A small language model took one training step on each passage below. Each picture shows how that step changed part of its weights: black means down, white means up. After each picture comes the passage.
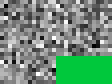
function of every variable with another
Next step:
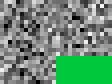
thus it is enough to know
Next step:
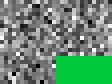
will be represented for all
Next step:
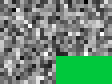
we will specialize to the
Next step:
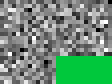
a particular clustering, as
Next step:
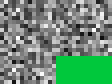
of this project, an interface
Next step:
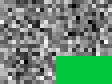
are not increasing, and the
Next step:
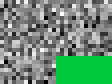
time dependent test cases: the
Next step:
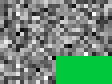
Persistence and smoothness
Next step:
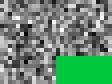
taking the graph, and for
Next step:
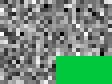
triples. In particular, we
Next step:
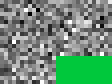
As before, this is a
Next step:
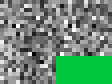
one can always find a vertex
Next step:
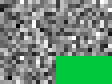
its interesting applications, we refer
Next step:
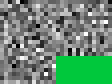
reshaping or
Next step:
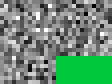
related to its link at
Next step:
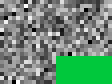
that one wired side
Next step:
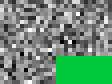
$C$ independent of
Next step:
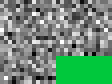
capacity and time windows
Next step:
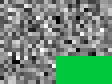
a translation: the one that
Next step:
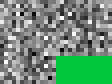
double components of a fiber of
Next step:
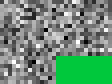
$\nu$ lies in the
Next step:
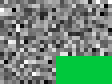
with $0$ an isolated
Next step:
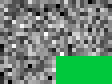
Recall that our goal is to
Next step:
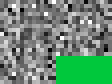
homology relation. For the standard
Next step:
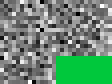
proven, they can be used
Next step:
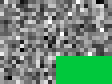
as well, we see that
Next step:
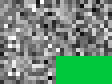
which iteratively solves a small
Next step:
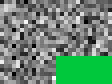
then $(a,b)
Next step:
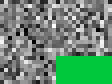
in any case is continuous,
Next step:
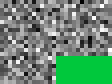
\right) \pt
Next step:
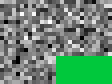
\limits_{j \in
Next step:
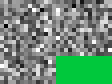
is at least $3$.
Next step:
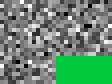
8GB RAM.}
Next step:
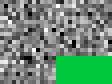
rational functions of the form
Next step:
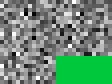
Let $G$ be a
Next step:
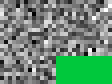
is given in the following
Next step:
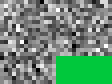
both $K$ and
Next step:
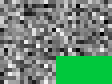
continuous functions were constant on a
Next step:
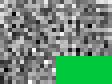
consider the vertices adjacent to
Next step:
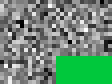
over the past few
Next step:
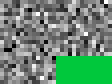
main result follows. This will
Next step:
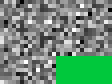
by 2 as $\la$
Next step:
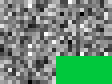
trajectory average to converge in
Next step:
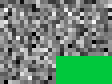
\subseteq T_{m}}
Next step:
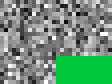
sufficient to use a single common
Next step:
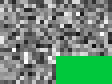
$M$ has more
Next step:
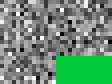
double spatial eigenvalue structure of the
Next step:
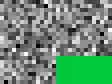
$ Z $ has unit
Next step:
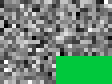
more sophisticated tree
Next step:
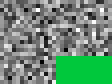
Throughout this paper, we
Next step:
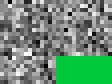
blurs. Therefore,
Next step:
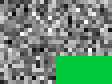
flexibility in demand and the
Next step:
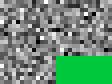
there are $2$-connected
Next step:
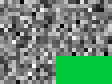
corresponding actual and {\em
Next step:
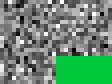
SZ is not fixed;
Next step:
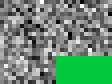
is the microbial rate
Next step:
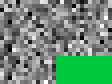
and we wish to observe the
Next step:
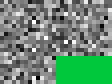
the steps performed in the previous
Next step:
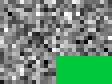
= q$ for some positive
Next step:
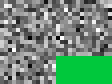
\end{eqnarray} The
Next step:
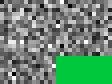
D$ the set of all
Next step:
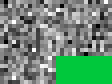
distribution of ${\bf X}$
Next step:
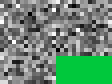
\boldsymbol{\phi}) -
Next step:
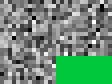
the model complexity (with an
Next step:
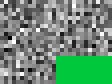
of polarizations of powers of
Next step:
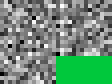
the pendulum
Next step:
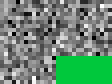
to prove the following theorem which
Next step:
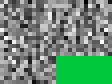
of the claim. The bounded
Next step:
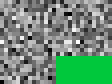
permutation matrix $\sigma$ such
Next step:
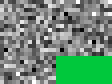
$ then $\lambda =
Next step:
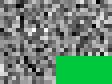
not refined, but is
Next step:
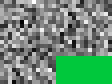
non-standard interpretation of
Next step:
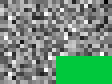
response variable. It is a
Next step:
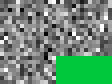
and multiplication. Notice that these
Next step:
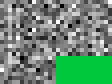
no local parameter steps, so
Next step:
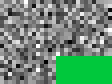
n \alpha \, \sin
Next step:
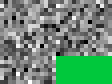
immediately implies by montonicity
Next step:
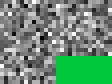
whereas other generating sets (such
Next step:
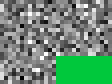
energy weight. Complete
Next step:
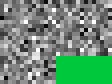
\Lambda$; but the meaning
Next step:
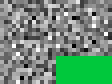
the symmetric matrix $A$,
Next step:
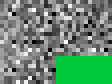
summable orbit. Then
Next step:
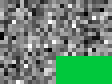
formula is obtained using the integral
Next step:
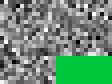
Rennes 1 and
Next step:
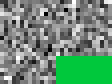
connected components. One of them
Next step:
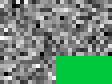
$\pi: X\longrightarrow
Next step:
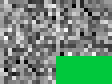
the flux of particles is
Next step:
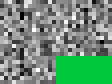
two vertices but not more than
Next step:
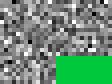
context. Stable embeddedness
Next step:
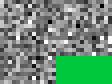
care. However, the
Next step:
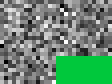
a secular term of the
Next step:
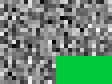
method of equivariant Morse theory
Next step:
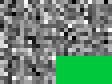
It is easy to check
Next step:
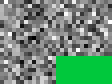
for some finite $k$
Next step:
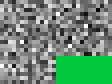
$G$ can be computed
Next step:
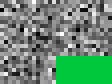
benefit of contracting
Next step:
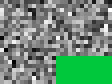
is the $3$-plane
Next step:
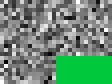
of our analysis. We write
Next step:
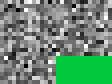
and AUTHORS
